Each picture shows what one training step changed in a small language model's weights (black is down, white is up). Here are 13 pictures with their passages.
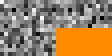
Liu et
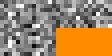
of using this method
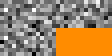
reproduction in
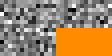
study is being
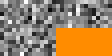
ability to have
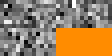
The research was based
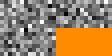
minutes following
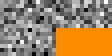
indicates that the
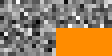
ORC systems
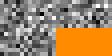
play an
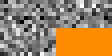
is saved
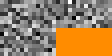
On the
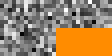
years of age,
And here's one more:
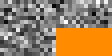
be screened
